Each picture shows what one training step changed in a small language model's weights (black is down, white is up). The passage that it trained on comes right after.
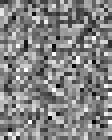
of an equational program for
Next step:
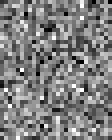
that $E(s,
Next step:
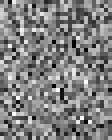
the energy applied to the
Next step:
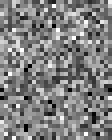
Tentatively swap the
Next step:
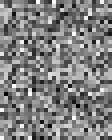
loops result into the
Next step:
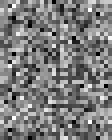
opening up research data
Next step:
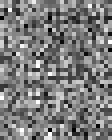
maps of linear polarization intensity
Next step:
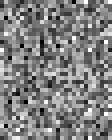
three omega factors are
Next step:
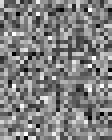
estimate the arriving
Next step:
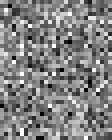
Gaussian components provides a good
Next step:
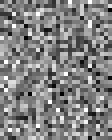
acid-base chemistry
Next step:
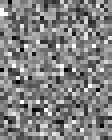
a radius of 0.1
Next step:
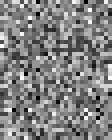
define a convex sum
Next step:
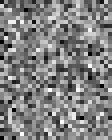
address specific local needs. As
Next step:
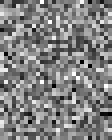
algorithms available to a
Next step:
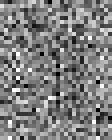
order was observed down to
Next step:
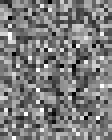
would expect a similarly small
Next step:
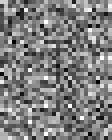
objects has been found to
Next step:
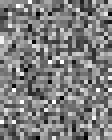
of Gaussian elimination
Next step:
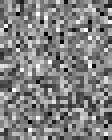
exceeding twice
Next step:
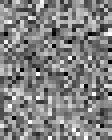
different bunching measurements,
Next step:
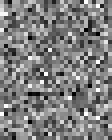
a great attention as a
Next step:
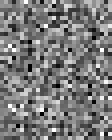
Address Director
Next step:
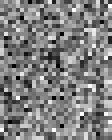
Clinical Outcomes
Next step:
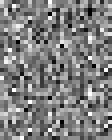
| | Image
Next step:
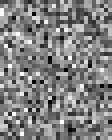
of intensity”, the plane
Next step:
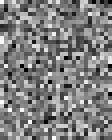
of the currents in
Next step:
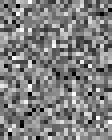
transitions to the soft state
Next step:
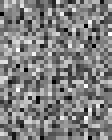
F, Amaro
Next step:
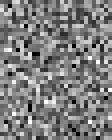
with the extraction solution
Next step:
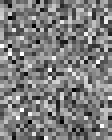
source at a random position in
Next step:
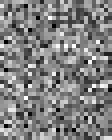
Early Universe]
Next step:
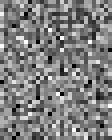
The zero mode term in
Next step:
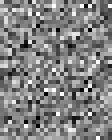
(SFA), including
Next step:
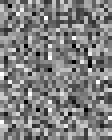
as in the case of
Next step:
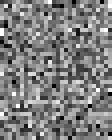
diketone (1
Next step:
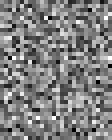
example, we show the effect
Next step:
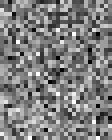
was remarkable for
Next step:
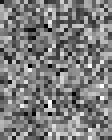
provide meaningful choices appear
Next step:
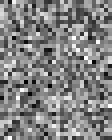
the remaining 10 dimensions must
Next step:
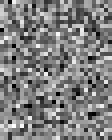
the UK provided possible
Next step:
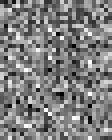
considered. Then, in
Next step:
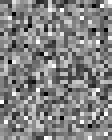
keeping fixation
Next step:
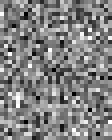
The sources of internal stress
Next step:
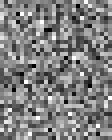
that they share lightning
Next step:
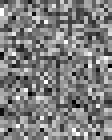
of any potential negative outcomes
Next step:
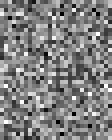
fibroblast growth
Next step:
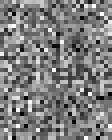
studied and verified to strength
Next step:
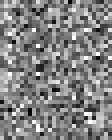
obtain \begin{equation}
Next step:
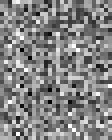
which, according to several
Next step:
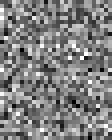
in patients of both groups
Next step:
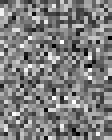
of the analytical procedures
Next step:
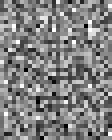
Applied}\ }\textbf
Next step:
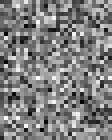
interests. In addition,
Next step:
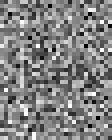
LLMs perform
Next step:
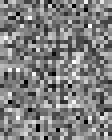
departure from the expected
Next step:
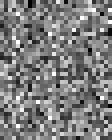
attempt at taking
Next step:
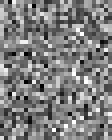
the Prospective of a
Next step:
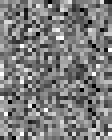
*Computers in
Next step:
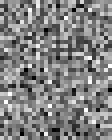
immediate and predicted
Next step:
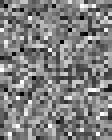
budget cycle,
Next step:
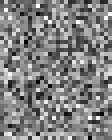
In this work we illustrate
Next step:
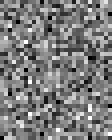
another insurance company
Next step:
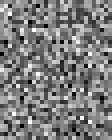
compared to the required energy of
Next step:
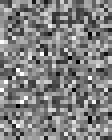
know how to transmit a
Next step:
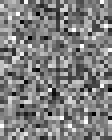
around 20 Hz appear via
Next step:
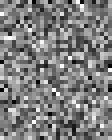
oral proficiency is
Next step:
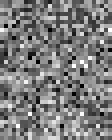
investigated counselling
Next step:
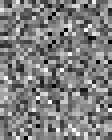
by using Google
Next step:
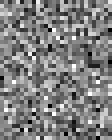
completely removed
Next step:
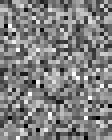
areas of interest. This report
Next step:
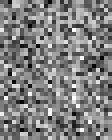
people helped with the
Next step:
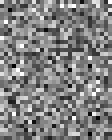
menus) retain their
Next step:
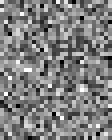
and Horticulture,
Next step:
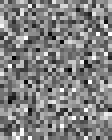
Between Groups
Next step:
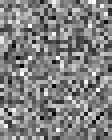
of the aorta between
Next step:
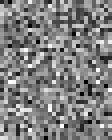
one can observe that
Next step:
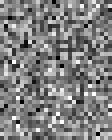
(or black letter law
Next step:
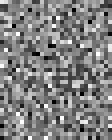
oxidized, and
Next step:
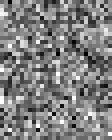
a two-times increase of
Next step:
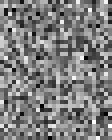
the samples was well above
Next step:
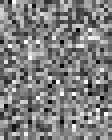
the person-centered approach
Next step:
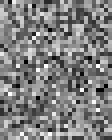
the system is initially
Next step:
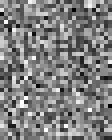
the anomalous dimension
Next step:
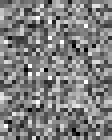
target population of the study
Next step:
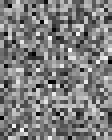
and Regional Centre
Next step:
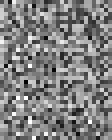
the researchers with the help of
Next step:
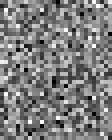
FORTE -
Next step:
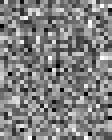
found in retail and
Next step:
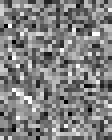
illness, the purpose
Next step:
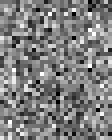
discrepancy observed by various
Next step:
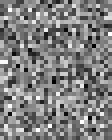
From our calculations, we
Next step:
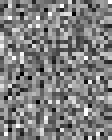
in Erasmus+
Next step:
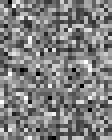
individuals in Sicily
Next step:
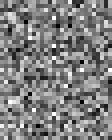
AND THE UK
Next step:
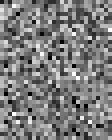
comparable to the entire star
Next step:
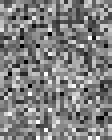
model are represented with a
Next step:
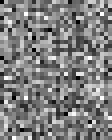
those who published written
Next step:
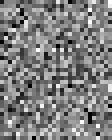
evolving galaxies. This
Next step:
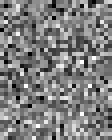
measured FunKID
